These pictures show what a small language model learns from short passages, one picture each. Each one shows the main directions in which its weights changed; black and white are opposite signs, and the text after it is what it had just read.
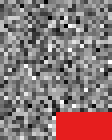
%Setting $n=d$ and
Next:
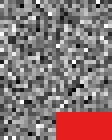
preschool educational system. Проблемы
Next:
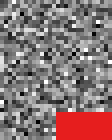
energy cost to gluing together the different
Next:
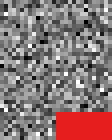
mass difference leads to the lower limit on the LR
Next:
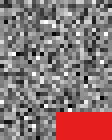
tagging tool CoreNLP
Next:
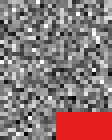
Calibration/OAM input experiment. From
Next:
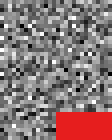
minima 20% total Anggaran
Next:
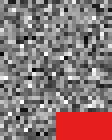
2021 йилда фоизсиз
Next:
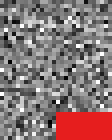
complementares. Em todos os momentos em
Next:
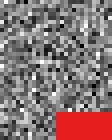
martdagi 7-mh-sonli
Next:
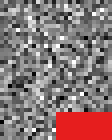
В первой половине 1930-х
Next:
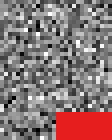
² LAL, Rattan,
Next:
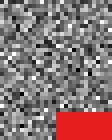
sindromi - bu evolyutsiya
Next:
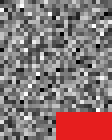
Sitter brane propagator. The
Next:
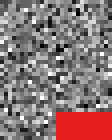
\section{Causal Relations}
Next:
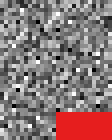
false infiltrative appearance. One
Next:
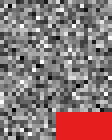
in orbital periods, the star is
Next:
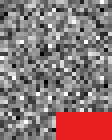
incoordenação, déficit de
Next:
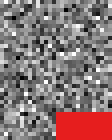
JCAP} {\bfseries 01}
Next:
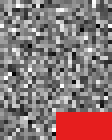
complex interactions, making them easily
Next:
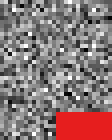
protestantes históricas [...]
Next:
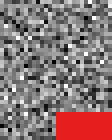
analysis \cite{dNP16}. The first
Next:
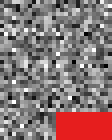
our democratic institutions and processes.
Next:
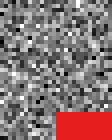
Badajoz¹³³, la cual
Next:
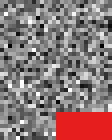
then $\theta=2\pi m/n$ for
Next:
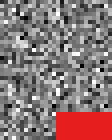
pode se espalhar pela boca
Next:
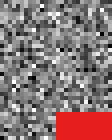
Quijote de Pasamonte*
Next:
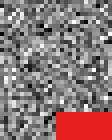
[6] tijorat banklari
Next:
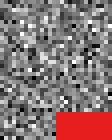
si bien el ITS generó como
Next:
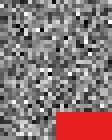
yoğun bütirik asit
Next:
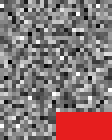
pianino. Royaldan, katta
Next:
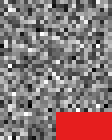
axis direction based on the above components of the magnetic field
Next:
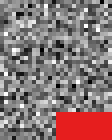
mengikuti kurikulum dan
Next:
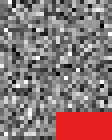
descriptive and retrospective study based on a sample
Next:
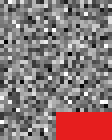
билан таъминланиш
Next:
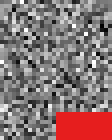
impact of such coherent effects on the excitation
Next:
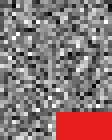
this strategy achieves \ea{ R \leq
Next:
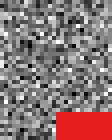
menjadi lebih mudah.
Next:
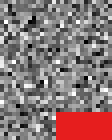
1$ cm). Amostra Pico
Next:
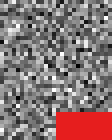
results for $b=2$ (see text
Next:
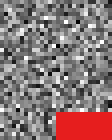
Biruni in Deutschland. In :
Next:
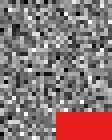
Для обох команд присутня
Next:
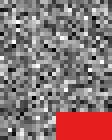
phenomena are attributed to a
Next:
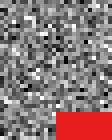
ніжні за настроєм,
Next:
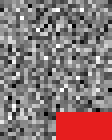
blokerlari kabi tez-tez
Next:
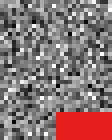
Hate Speech paragraph,
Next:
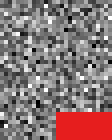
menyediakan informasi pendidikan dan
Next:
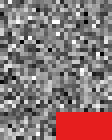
olduğunu savunan okul
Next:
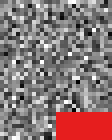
kapcsolatos jogos
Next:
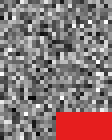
for the Hubbard and quadratic
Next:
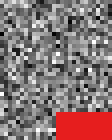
Alohida qobiliyatga ega
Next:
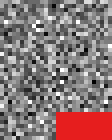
Iași. Ediția a
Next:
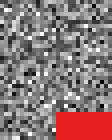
особливості виховання;
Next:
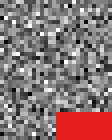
Lan (a) : jernih
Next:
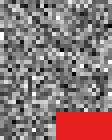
en los que la igualdad plena entre
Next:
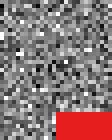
10~pc. The spectrum of the radiation is
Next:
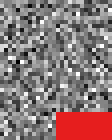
(AmScope, 50x objective).
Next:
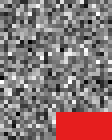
, Amity University, Noida, India.
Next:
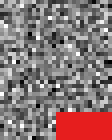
unumdorligidir. Tuproq
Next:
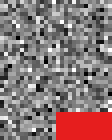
Poisson line process (MPLP)
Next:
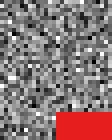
hamin qadar maqolamiz
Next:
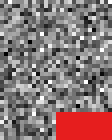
иқтисодий ўзгаришлар
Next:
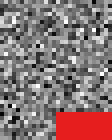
\caption{CNVs detected by
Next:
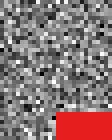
g'amxo'rlik qilish
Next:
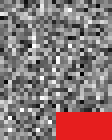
average target temperature is about 490
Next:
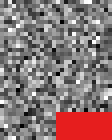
Atenção Primária à
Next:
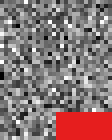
y Centros de Trabajo,
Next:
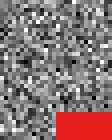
C.~Vafa, ``Evidence for
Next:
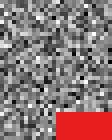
yanada yaxshi xizmat
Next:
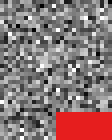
стаття Л. Шлєїної
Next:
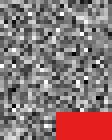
clear that the Ginzburg regime cannot
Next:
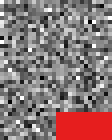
closely resemble traditional TDTR
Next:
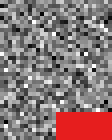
challenge due to photobleaching,
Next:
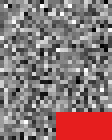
support* (setiap aktivitas yang
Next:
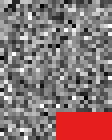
este conocimiento el principio de
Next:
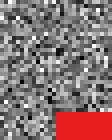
do estadiamento da doença, muitas
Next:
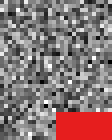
și, acolo sus-sus,
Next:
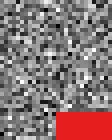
elnyerésekor, a
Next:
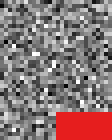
par Bertrand Coppin, directeur
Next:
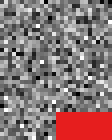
and Production of Vitamin K₂
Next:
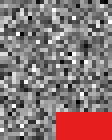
implementation by slicing and reshaping the
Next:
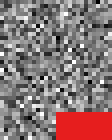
esculturas e pinturas. Sua
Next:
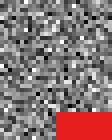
“Effect Of Moisture
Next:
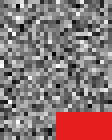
die hoogstens nog hier en
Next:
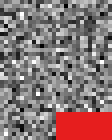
link is a product state meaning that the two
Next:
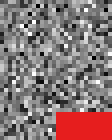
rural » ❑ **Message
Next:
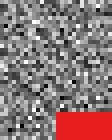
the General Packet Radio
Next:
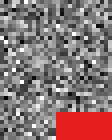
of both technical requirements of the related development
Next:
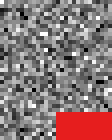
us with the slit number close to the corresponding
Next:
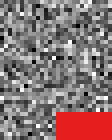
caractéristiques des interviewés,
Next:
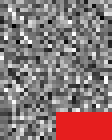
Sogʻlom nazorat
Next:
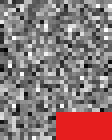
Assim, poucos segundos depois
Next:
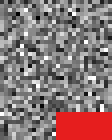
исключает возможности
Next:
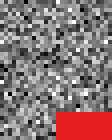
with a gap mimimum of 0.10
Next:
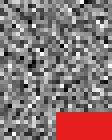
with field, in contrast to the {\it
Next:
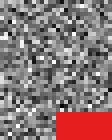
grup ludzi. Jest to
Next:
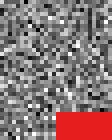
and useful comments on the first version of
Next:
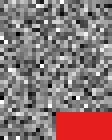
frame and electronics circuits. - Generation
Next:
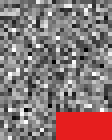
providing the financial support to carry out
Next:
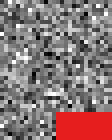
qilishda tavakkalchilikni
